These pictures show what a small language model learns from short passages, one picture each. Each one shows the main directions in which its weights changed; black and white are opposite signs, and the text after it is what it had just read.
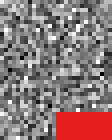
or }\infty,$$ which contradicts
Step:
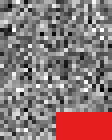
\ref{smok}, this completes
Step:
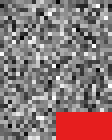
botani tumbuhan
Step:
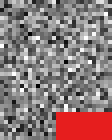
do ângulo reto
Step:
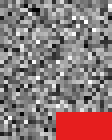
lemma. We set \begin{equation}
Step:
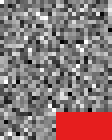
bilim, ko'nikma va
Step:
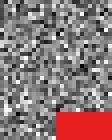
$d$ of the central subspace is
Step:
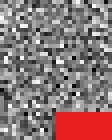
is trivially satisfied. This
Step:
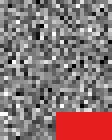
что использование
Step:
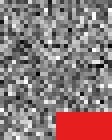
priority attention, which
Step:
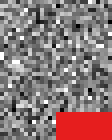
have for at least one value of
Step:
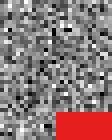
the cracked state for each
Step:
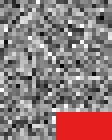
a point $Y$ in its plane. If
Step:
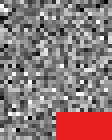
em Engenharia e Ciência dos
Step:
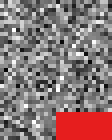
case of the 8-th row of
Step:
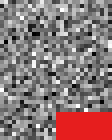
de fer és: què
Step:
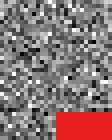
yoshgacha bo‘lgan
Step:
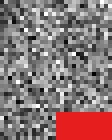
the rest of the paper. %
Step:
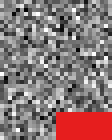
N\subset M\otimes_AA'$ be
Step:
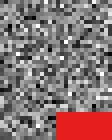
tienen la característica común
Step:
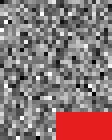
In the CIBC system, agents with
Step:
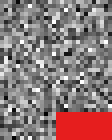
by construction preserves the average
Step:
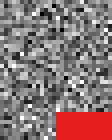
EU Member States",
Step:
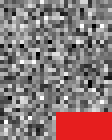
system over a Noethenian ring
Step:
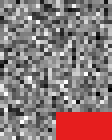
active longevity. The main
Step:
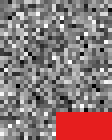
kompetentligi tashkil
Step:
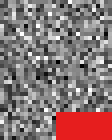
Umuman, olganda
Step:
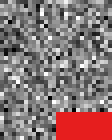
In view of an insignificant
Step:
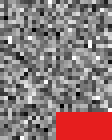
$\Be_n^\psi$ has
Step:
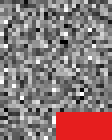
can find three next families
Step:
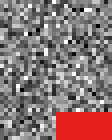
Munozaralarda ³
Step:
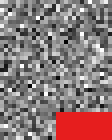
(one on each half-axis),
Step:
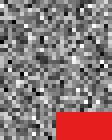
costruzione di percorsi
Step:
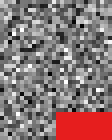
to be zeroes. Note also that
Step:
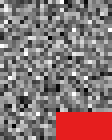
in the Introduction, by a
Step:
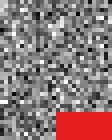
to unimodular transformation.
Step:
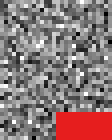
is to say that $Tx \in
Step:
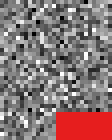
conformal and does not have a pole
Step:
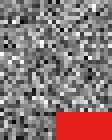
the $R$-subsystem and the $(\phi,
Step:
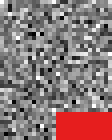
coadyuvan a la evolución
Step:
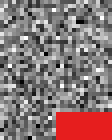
shear rates at least, such that
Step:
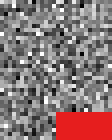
fine este simulacro a partir de
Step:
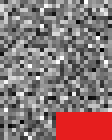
respect to {\it any} metric, not
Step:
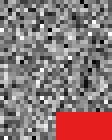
of Science and Technology*,
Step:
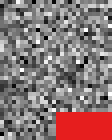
in disinformation networks.
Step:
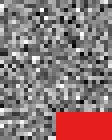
element, the sharp value for $
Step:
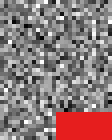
not, then the primes $2,
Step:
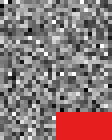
descubrirá mediante una
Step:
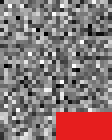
о выполненной
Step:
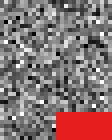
(under the map $R_0 \to
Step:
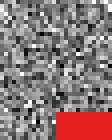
ransomworm detection.
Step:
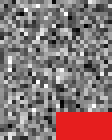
June, ICAEW,
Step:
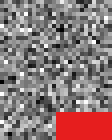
\forall x, y\in C. $$
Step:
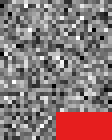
group-like element $\om\in
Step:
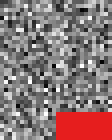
madaniy boyligiga
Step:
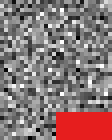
iudicata* também não
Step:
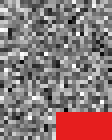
metric is a smooth positive $(1,1)$
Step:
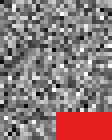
to its development. This shows that
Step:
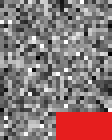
w^q \zeta^s \eta^2
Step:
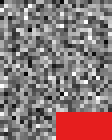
modulo $p^2$ for any
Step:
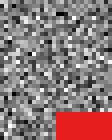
first that $s=1$. (This case is
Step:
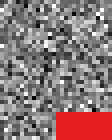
if an NE exists, then it is unique
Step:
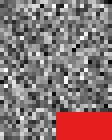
dan pelayanan publik.
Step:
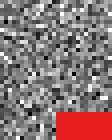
a possibilidade de retorno ao
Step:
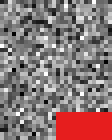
N)$ where $Q_n(x)$ are
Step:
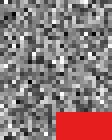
belirlenmiş olan
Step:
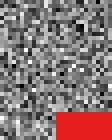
$\OO\PP^2$ at that
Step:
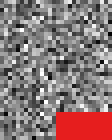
$\gamma$, since this pattern
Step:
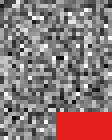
readers are referred to N.
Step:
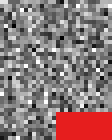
satisfactory results, as shown in Figure
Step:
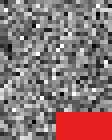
estetik mohiyatini butun
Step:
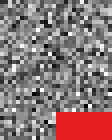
F-rule} ends up with no
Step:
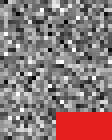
(\S3) are constructed. As a
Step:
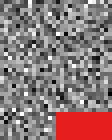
U\neq 0. \end{equation}
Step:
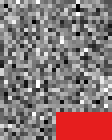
3,4 kg ni tashkil
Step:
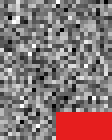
that the theorems of $\vdash$
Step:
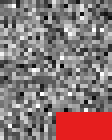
fim de proteger, transformar
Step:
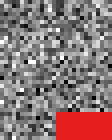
and any variational $2$-form is
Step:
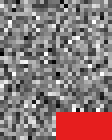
Bağlamı Anayasa
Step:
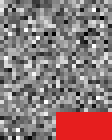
darajada zararlangan 20
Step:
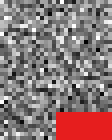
a realistic communication
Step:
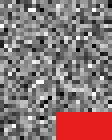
bitta grammatik mavzu
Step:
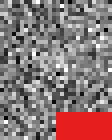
новую систему
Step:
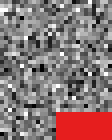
a closed twin. There are
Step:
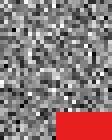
"Science and Education"
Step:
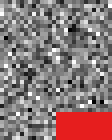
and consequently result in different
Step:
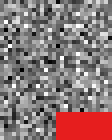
of the ideal generated by the image of
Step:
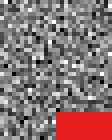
«Uning davrida adolat
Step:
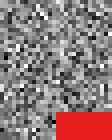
so then using \eqref{def-conn},
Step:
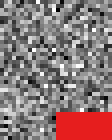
at (\ref{Hlam2}) is
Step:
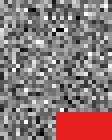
ayrimlari o'zbek
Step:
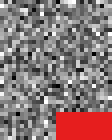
omdat het ontslag
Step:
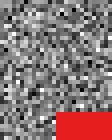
de microplásticos en
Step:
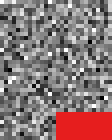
index our result may be refined.
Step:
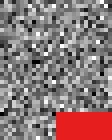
figurën 03). Nëse
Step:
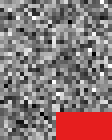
lower tail inequality in Theorem
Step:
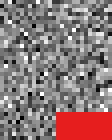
сектором. Для
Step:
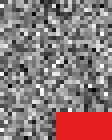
and Auditing: Research &
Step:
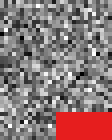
Silva and Hamidoune:
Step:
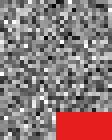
in the last Theorem above may be generalized
